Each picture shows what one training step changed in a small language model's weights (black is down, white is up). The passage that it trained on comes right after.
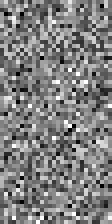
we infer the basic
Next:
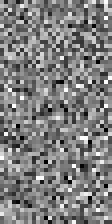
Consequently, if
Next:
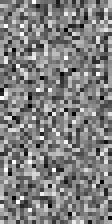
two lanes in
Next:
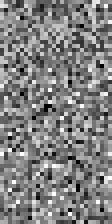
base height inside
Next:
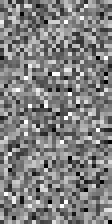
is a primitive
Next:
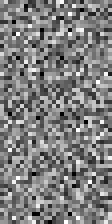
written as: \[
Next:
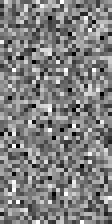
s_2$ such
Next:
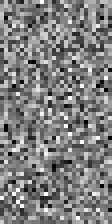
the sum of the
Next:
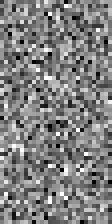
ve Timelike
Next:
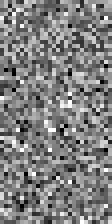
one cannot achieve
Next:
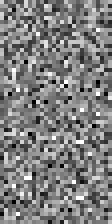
that $s$ is
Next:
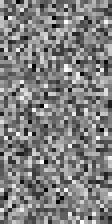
fix the isomorphisms
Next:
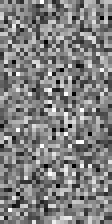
the property to be
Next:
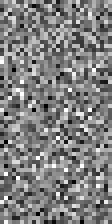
of volumes
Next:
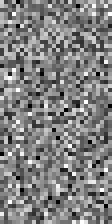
fidelity of
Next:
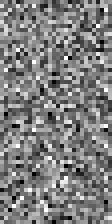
first prove the inequality for
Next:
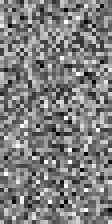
addition a few
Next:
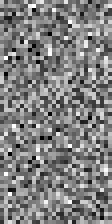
linearization capability
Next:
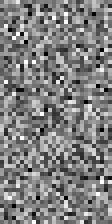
the uninfected
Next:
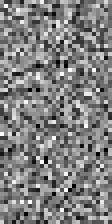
$\lambda \in
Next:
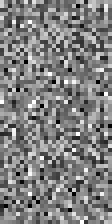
probability of $1$
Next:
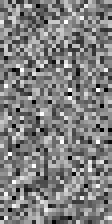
is the irreducible character for
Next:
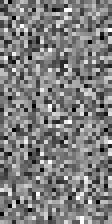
y), \qquad
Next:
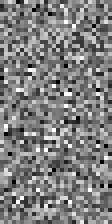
algebra with the quadratic relation
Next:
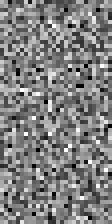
distributed optimization because it
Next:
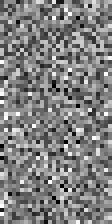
Road Show
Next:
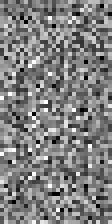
Let \(N\) denote
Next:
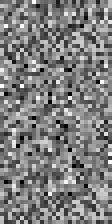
two of them but we
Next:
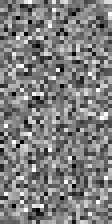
or two measures
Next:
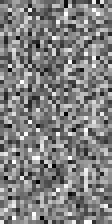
\leq bk
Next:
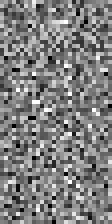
results for systems of
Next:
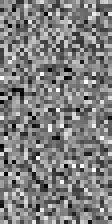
Take any
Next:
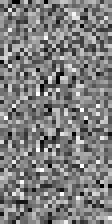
\] and so the variables
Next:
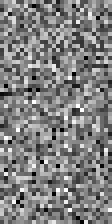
of $\xi$ be
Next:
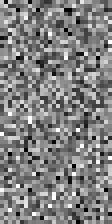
possible induced subgraphs
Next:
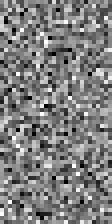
can the thought
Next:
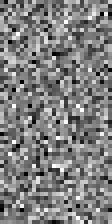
insize of the triangle
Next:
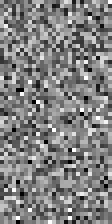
In this appendix,
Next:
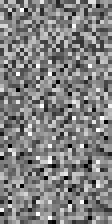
continue to
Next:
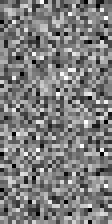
induction. \qed
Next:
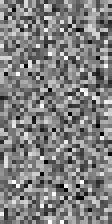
that accurately
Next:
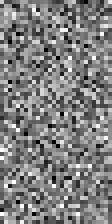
Suslin. A
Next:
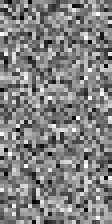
- \varepsilon}$,
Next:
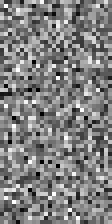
$\pi$ runs
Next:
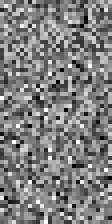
three ways to
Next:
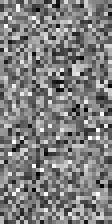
on the left hand side
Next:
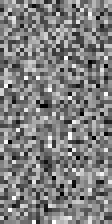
of the viscous
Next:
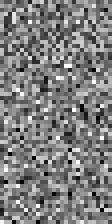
equal. We can then
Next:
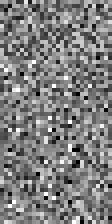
operators corresponding to the generators
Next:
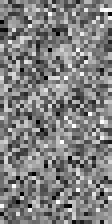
is an increasing function of
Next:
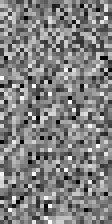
whose details are given in
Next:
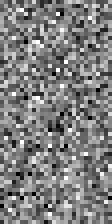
or a stable law
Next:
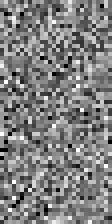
we compute the Fourier
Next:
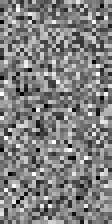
with whom an
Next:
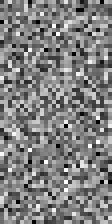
determinants in the
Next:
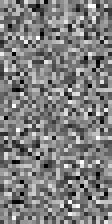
map. To make the
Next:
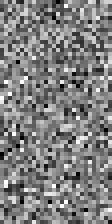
a relation, two
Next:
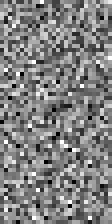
the proposed adaptive
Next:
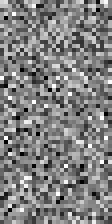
singular support is $
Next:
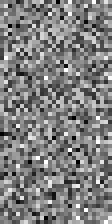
S passing through
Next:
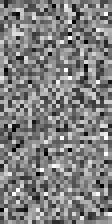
sum for the case
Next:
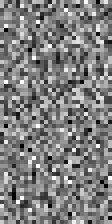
two principal
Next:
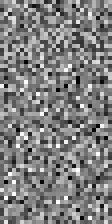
of conjugacy classes
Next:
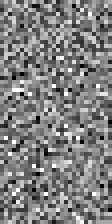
of the form \[
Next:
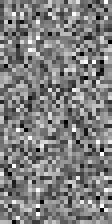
k$. By Lemma
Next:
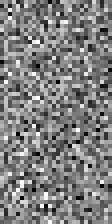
and on which the
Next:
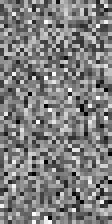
dominant power of
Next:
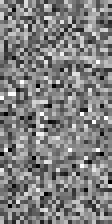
that when \(cd <
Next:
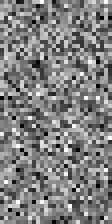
the Gauss map is
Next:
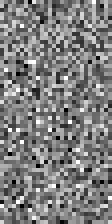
any term related to
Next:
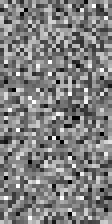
will be used to
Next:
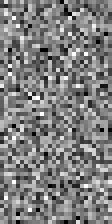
and the above cited
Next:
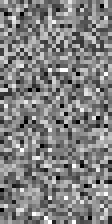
we will write $\rho
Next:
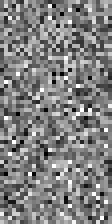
to be the closure
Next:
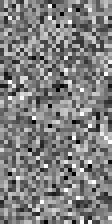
to construct an infinite family
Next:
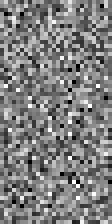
we are to take the
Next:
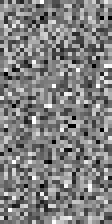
the nonlinear dynamical
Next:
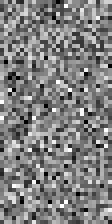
a bijection satisfying
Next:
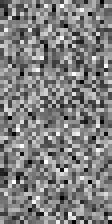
This manuscript
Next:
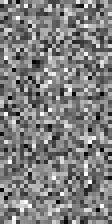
(ii) follows from
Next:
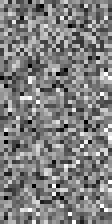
above theorem was proved by
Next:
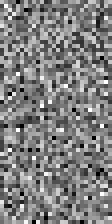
etc. We
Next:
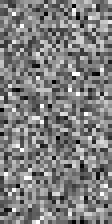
0. Therefore we only
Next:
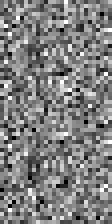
be formulated by a
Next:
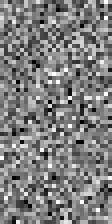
it follows that \[
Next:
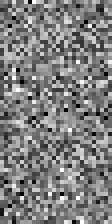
variables, we have
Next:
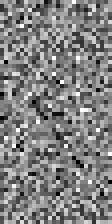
product of a square matrix
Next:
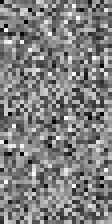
The outer parallel
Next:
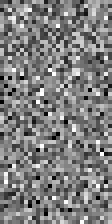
$G$. Since
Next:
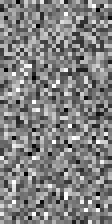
vector spaces $U$
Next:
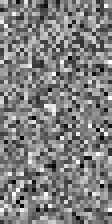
current step of the
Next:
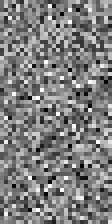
to see that $$
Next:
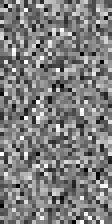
i\neq j.
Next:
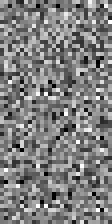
Hilbert space. We give
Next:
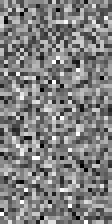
can potentially be used
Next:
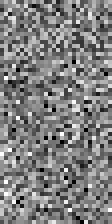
of higher rank, then
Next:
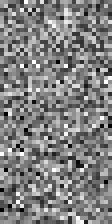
sphere in~$\mathbb
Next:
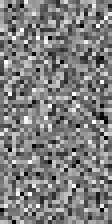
general. The dynamics
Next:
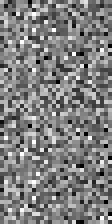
generated with varying parameters
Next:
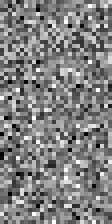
control laws, using
